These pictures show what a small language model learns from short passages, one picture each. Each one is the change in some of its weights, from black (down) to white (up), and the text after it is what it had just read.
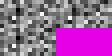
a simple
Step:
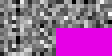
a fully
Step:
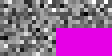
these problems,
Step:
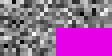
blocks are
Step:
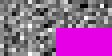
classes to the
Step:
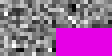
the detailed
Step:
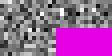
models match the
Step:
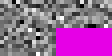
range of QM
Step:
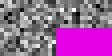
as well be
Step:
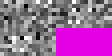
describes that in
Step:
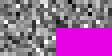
of vortex
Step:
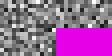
relatively small
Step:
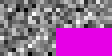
by Treu
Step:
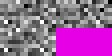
theory for two magnetic
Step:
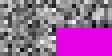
numerical results,
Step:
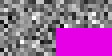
ac and dc
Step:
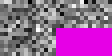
context, our
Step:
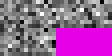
systematic errors
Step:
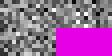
with reference to
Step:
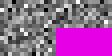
\left [
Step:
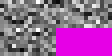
samples with
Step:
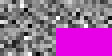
particle is above
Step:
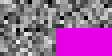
can significantly
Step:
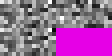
conditions of the
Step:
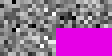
GeV are
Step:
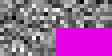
This means that
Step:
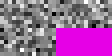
angular momentum
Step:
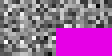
to add the following
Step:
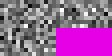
Run the
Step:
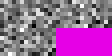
The best fit
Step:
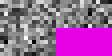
the resonance
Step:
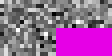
size dependence at
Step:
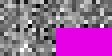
detected near the
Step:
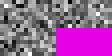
length is
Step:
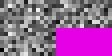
In order to
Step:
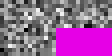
The large number of
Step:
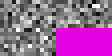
used that initialization
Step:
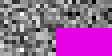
to time 1}
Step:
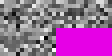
the fields are
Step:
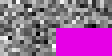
solution of Eq.
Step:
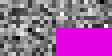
the discovery
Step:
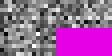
now come to
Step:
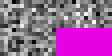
similar to the
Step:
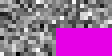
move further)
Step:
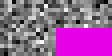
top layer
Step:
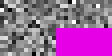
For each case we
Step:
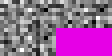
absent in three
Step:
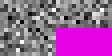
network, described results
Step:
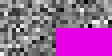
the given cost
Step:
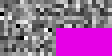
$f$ at
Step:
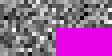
physical properties are
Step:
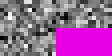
here bring
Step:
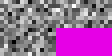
in Fig.
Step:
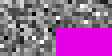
$\Delta r$
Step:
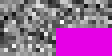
their presence can
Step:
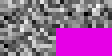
is chosen
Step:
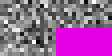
of detections
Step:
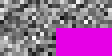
are shown in Figure
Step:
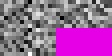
is also interesting
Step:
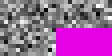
now on, we
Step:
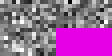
concluded that
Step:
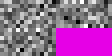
data sets.
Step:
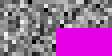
in cubic
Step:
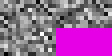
is reported on
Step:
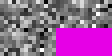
product over
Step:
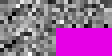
corridor is
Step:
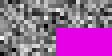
(using only
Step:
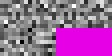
of the evolution
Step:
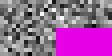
effects of experimental
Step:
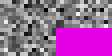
field, the energy
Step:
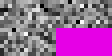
tree level.
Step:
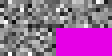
nuclei and
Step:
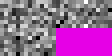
the interactions
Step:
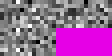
the case that
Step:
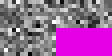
magnetic moment is
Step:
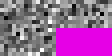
includes a factor
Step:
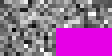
by GRB
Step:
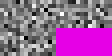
(seen by
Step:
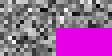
sets of
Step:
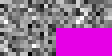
galaxy in the
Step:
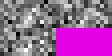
treatment for
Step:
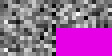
its distance to
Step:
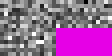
the label
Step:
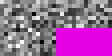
the model parameters to
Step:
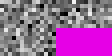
sample and found that
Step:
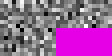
$P$ is
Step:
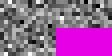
origins of these
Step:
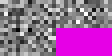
the measured input
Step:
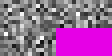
to operators and
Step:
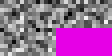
N}}$, where
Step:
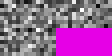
significant dust
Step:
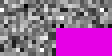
for New
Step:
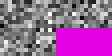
also commonly
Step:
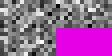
The digits
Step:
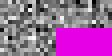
superposition of
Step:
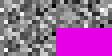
when crossing the
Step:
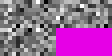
converges to
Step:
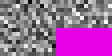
of lower than
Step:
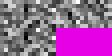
observables. A
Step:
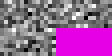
applications to
